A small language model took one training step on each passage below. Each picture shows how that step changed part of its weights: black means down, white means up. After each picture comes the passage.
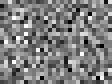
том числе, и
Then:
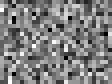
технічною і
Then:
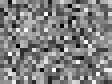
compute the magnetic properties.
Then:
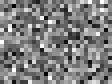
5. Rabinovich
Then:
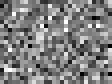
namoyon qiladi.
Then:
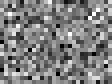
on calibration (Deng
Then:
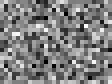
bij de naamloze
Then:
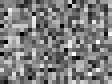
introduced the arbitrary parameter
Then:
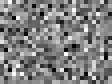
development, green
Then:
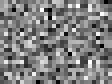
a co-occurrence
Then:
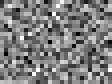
immediately realised
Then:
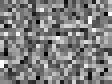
method invoked in the
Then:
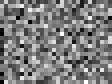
supersymmetry generators of the
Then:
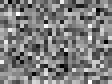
Aktivität da
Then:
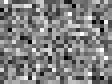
whole remnant
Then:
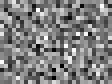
\cite{soni}. In
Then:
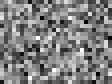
Axion (yellow
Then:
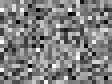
e servirsi dello
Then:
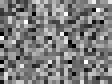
the harmonic flow vector at
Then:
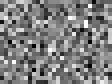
of the endometrial
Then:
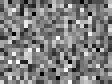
can also be used as a
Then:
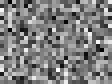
that couples to an RF
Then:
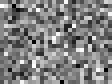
specific $\kappa$ values for the
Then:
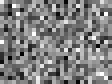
she'rdagi har bir
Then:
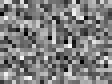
general terms, mutual
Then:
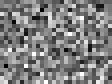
cholg'usi ham
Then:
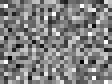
so they support my
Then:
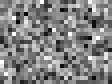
de atuação. O
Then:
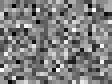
commonly are set to be
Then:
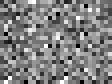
lo que le llevó a
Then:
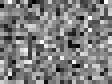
Such equations use the rate
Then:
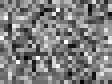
in the same inertial
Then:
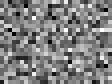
operators that commute with the
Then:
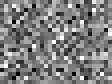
стало відомо,
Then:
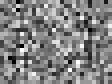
times. The time and frequency
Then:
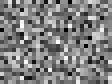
flexibilidad y la
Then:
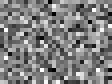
hám hátte
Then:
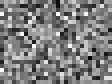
operations combine for each lattice
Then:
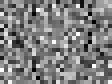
approximation, and obtained the spectrum
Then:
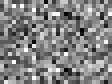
this depends on latency
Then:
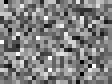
50 days, ECB
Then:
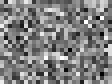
anche se alcuni
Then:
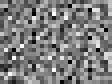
analysis of the signal power distribution,
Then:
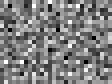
light dense retrievers
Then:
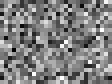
produce for one month an
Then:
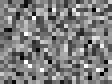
for quantifying the
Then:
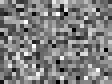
now the integrals involved
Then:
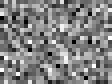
олмаган автомобил
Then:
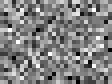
páginas de esta obra
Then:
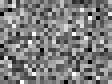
should ensure the implementation of
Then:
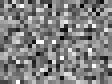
entanglement between the main system
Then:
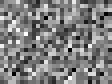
channels represented by
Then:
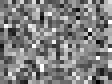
específicos de cada
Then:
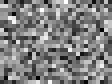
Media Pendingin
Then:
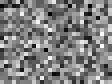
The system of units that has
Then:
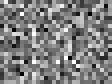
formation of microspores
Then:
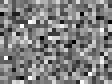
considerável parte dos alunos
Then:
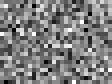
the distribution of the MLE of
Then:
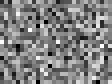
est un moyen actif
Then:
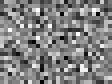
Hinblick auf beide
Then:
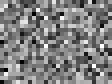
running at an arbitrary
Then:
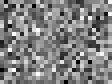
been one major feature of
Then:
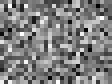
qabul qilingan
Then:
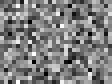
corresponding to $\bf k'$.
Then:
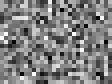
correspond in analogy to the
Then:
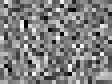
última es la
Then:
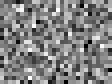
and per unit time can be
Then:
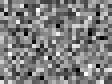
representation, without details of
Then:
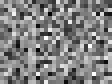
зарубежных и
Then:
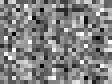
PSSNS Program
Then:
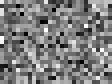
Lola transgride a
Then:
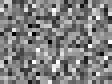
potential that modifies mode
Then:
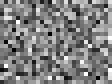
formulation, $\SB$,
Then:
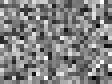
da Matemática ou da
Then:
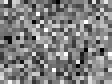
mass ratio. Below we
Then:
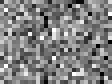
its collision with a
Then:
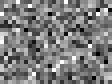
derived and analyzed in
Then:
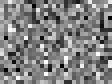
ta'siri kabi
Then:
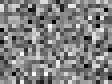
50% de la población
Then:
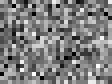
that the charge current in the
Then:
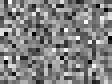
di evidenziare la
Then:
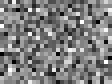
The current $d\ti
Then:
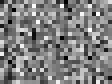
Ort bo'lakning
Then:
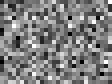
morning period (approximately
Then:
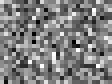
ratio of the acoustic
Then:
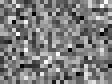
to the repulsive interaction
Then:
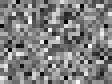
dispersing branches
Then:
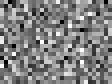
is still unavailable or
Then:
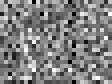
имени О.Е.
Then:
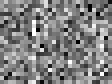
programme est animé
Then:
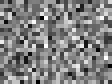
addition to chart types,
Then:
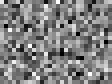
limited financing,
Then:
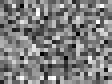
Comparisons of evaluated
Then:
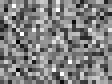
in inactive volume of
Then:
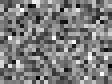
kepada Daerah
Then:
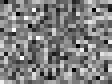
graph represent GO terms and the
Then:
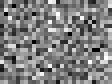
where $\lambda_1$ and
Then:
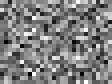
олиб келиш
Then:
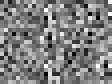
during the cooling process of
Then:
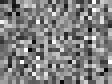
the HeII flux and the
